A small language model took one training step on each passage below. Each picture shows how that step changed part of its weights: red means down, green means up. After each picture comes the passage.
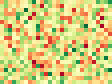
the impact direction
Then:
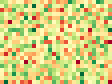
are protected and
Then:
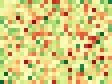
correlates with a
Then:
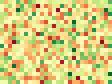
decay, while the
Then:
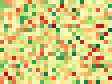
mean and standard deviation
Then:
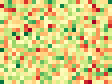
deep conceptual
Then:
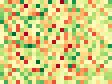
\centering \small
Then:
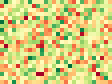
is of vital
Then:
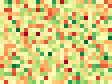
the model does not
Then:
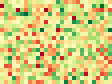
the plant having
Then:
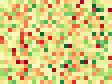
que saem da
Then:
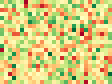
regime for the
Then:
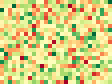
present day.
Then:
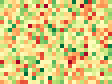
for increasing the use
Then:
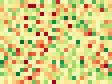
in this case depending
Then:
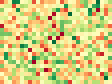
gallic and
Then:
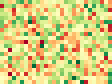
Note that the simulated
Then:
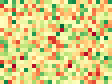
Abstract The existence
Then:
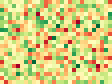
vivência das
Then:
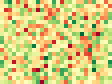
the exact one.
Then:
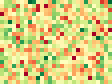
up to 8,
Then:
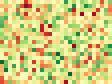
Fig. 1 that
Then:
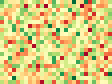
for measuring the
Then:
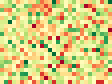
interests and social
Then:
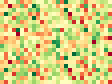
was also included as
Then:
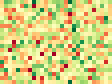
ZnO requires
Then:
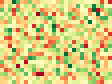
the jet is
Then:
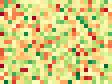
(Do you
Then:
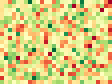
de crime de
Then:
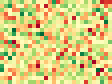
to any significant improvement
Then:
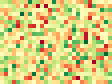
in general, and
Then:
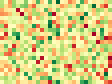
u ijtimoiy
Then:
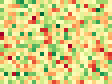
project may have been
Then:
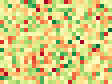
meanings of the
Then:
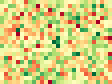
signals record was
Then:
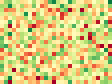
basic understanding on
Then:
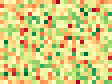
luminosity we derive
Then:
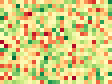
of the 4G
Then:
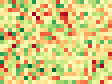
sample was replaced
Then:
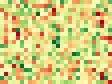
P value was
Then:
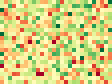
which is another major
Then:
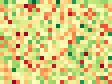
- The data space
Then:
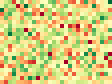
correction Yes
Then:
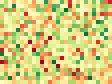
jarayoni bilan
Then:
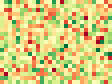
the amplitude of
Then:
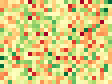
for the vast
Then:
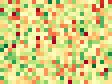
quantity $\delta
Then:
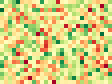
by this component will
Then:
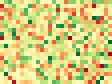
philosophies political
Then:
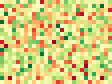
With results of our
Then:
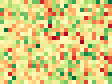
design variables for the
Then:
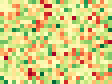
that are connected to
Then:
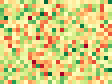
the impact at the
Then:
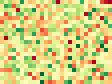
allows us to
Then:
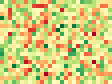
with a characteristic
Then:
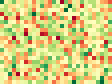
phase of the IR
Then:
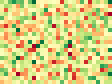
are derived from the
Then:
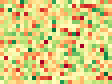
lot of attention
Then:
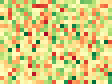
with the increment
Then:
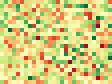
explores the application
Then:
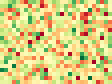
edge states,
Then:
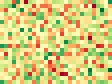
applied individually on
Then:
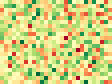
biológica y
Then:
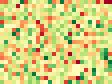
calculations if one does
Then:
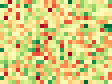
category constitutes
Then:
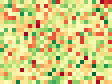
to grow slowly
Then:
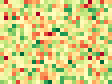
dominated by
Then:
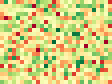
до 2 лет
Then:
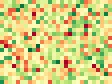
terms. A systematic
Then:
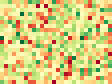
in the future design
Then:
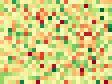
popularity among
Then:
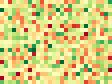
indicare il
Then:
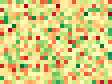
located much farther
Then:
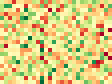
and perceptions
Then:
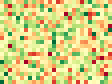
Educación a
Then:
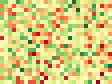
dissection in the
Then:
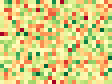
the estimator of
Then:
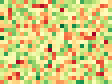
with respect to models
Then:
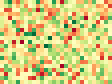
the lack of
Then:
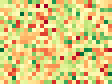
in the network is
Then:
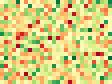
survey data and established
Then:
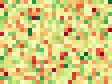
generate kinds of
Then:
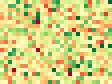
technologies whereby the
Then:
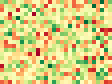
to Department of Management
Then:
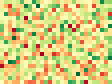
members can choose
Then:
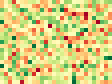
patients, a study
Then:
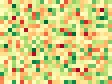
entanto os
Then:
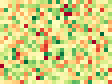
by Chapman
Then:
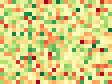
receiving an
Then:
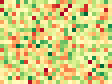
fight against
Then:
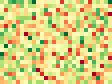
are in a state
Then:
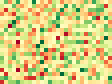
becomes independent of the
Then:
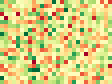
likelihood of
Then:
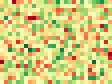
portant sur
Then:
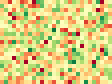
lab activity
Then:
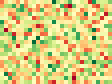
higher throughput as
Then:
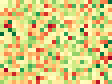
copies to
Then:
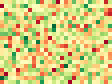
evidence of lung
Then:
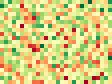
early surgical
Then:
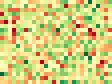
links with
